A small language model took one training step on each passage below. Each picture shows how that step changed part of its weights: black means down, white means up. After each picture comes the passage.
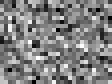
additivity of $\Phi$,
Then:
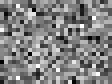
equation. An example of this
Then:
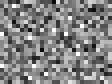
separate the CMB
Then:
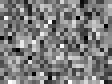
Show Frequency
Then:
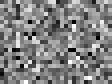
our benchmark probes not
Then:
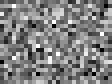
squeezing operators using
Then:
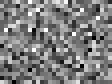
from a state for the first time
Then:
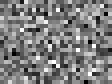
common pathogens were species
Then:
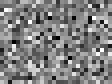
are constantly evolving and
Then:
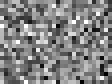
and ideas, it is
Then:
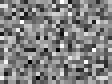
of the more accurate but
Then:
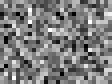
trajectories $\,{\bm
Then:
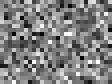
$64$ sites in
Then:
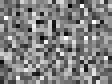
we have the following result.
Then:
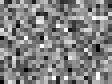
from Proposition \ref{form}
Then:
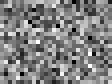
way with the full support of
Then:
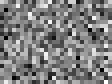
ASR along two directions:
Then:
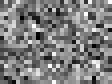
asymmetry in $\omega$,
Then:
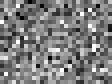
these relations for certain emotional
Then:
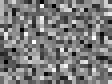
to $\pm\infty$.
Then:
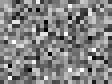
random initial guesses for the
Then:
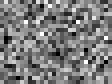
a long span of time
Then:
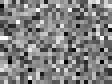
with the data. For the most
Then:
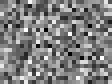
to the total gravitational dynamics
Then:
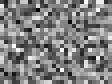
be maximal. That is
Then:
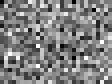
J.K. – experimental
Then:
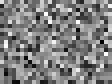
of changing the settings.
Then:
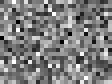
1)$ on some interval.
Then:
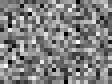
the development of the city
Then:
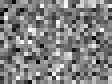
relative order of faces. Our
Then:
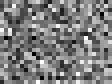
state hadrons, or the
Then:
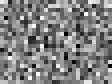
with the Chern classes of the
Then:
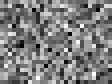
all the public secondary
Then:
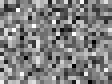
is also in contrast to the
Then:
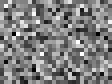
for ACAT$6$
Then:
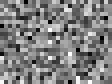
and Implementation Figure 1
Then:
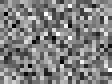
the minimizing $u\in
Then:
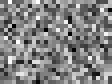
breed in Europe
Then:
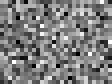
\lambda x}(A-i
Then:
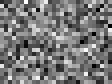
color appears on each edge
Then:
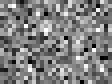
case, i.e., when
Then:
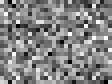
when wronged*"
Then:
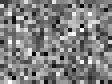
It has been a humbling
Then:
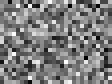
by SH0ES increasing the
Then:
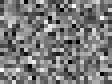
tannins, steroid
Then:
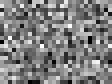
with the 100$\%$ complete
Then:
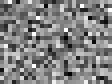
The issue of preparing
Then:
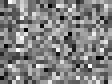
the expected number of bits
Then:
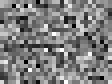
contact dissipation
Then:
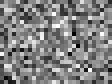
of $\Omega$ and let
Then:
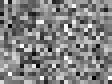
Specimen Fig.3
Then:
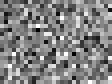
needed to probe the
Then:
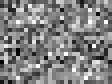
as negative. Brehmer
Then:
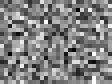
of the branes distance in
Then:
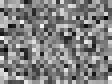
be strongly related to the
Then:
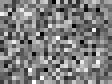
obtain: \begin{equation}
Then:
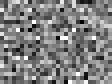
graphene onto TEM
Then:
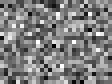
$\lambda = 6$ with
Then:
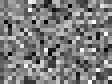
been used throughout the
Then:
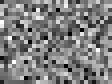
near this transition we have discussed
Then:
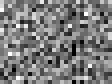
OA colors according to
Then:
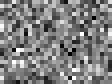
robustness under varied
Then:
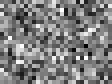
graph with an arbitrary regular graph in
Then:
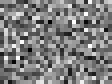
Pittenger DJ.
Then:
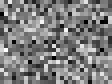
most municipalities
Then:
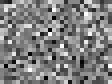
These applications impose strict
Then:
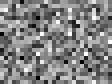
this field is an isomorphism.
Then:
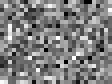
possible on the platform;
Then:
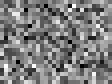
for the numerical solution of initial value
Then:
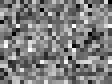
matrix recovery under RIP is
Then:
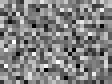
violation parameter according to the
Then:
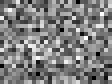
as reflected in MR and
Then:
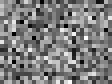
baryons. Both of
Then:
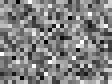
of HECs with desired
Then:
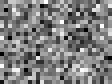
we have \begin{equation*}
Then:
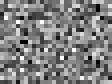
in a few~cases.
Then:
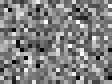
of this natural behavior has led
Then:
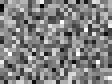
rings with 2-linear resolution
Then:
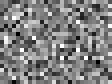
of a separating system of
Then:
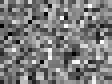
Here we use the notation in reference
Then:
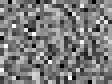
The shaded region indicates
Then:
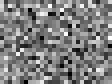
is finite, they can be calculated
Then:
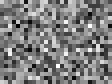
vaccines is a key
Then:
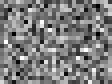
to embed a power-constraint
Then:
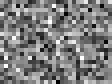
the use of a sparse
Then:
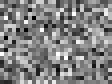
This approach takes the advantage
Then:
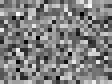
We believe that this is
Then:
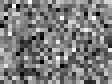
write magic squares with
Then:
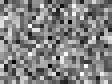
definite, $a\in
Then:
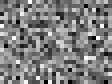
the industries, it might
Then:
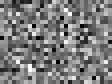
obtained from the humans,
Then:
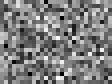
records the PDF
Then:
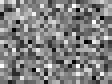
in the electron to the total cross
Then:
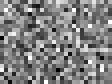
$Q$ gives rise to
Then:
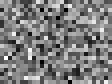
was discarded and a
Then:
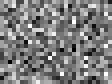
with respect to scalar field is
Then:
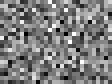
of the district in
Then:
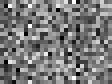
on the correspondig shift
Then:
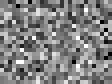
of the resulting imbalance in
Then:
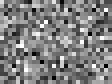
be seen in Fig. 7.
